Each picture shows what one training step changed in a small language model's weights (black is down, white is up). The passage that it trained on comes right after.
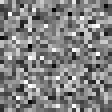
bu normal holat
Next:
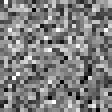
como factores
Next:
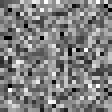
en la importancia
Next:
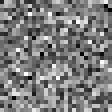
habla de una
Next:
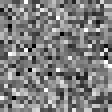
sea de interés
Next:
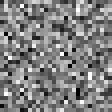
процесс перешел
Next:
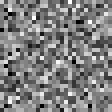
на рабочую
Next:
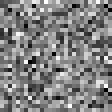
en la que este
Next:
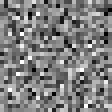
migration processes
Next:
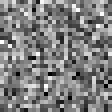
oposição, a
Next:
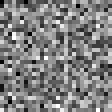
organización a la
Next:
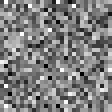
та навчання
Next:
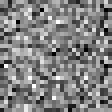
yanada samarador
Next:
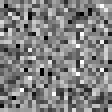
Figura 6,
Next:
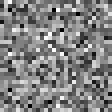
na terceira e
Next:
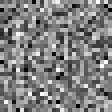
en las relaciones
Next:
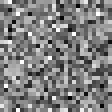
та інноваційні
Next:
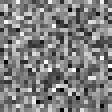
и другим;
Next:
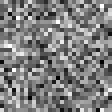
sifatida alohida
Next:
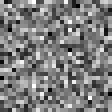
EOR*, а
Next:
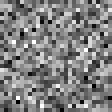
va hazil
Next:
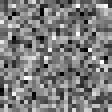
Contudo, é
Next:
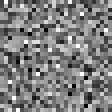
como resultado final
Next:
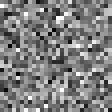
dori - darmon
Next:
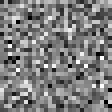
в России.
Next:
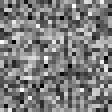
lado, el
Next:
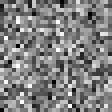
turistlarga xizmat
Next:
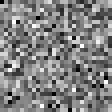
дається визначення
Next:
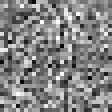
untuk mendukung
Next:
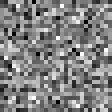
moddiy madaniyati
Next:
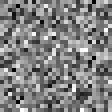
sociais e
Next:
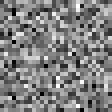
A., Amin,
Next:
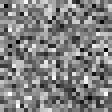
corporel peut
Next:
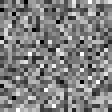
muchos los
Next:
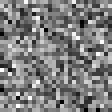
optimă a
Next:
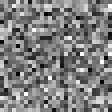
rasm asosida
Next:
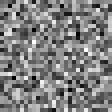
viloyati och
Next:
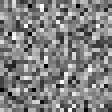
organizacional, la
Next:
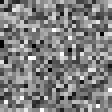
tarmoqlarini rivojlantirish
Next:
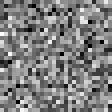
intorno e
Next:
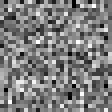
uma crescente
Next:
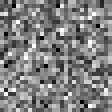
turk onasi,
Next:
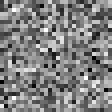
'zbek tilida
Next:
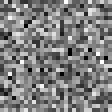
Temos diversas
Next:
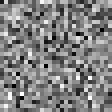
політичних та
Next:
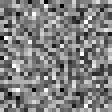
moderada, la
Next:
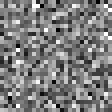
en base a la
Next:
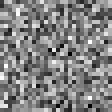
realmente é uma
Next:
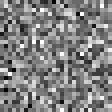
elements were
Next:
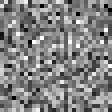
de cerdo en su
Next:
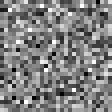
В этом году
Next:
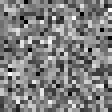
также известная
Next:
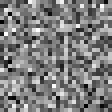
a Cultura
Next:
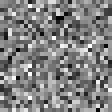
dakwaan oleh
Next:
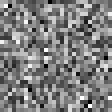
modelo, por
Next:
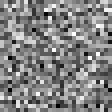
dan reaksi keras
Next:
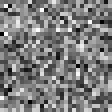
a Defensoria
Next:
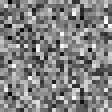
een aparte
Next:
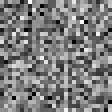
& Applied
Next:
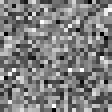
omborida yuz
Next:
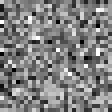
la préservation
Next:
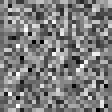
από τη
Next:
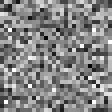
va zamonaviy
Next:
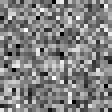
di avere al
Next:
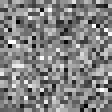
karena adanya
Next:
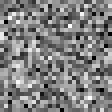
davomida transport
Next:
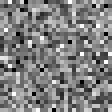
van incidentele
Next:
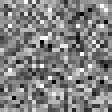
Natura Futura
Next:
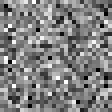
futuro em
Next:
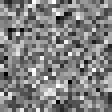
Islom dini
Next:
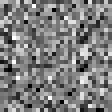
registros de
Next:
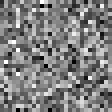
a disposizione
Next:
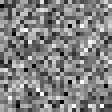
Article 155 of
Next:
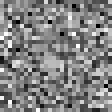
la oprirea
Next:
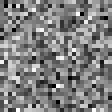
boshqarish – bu
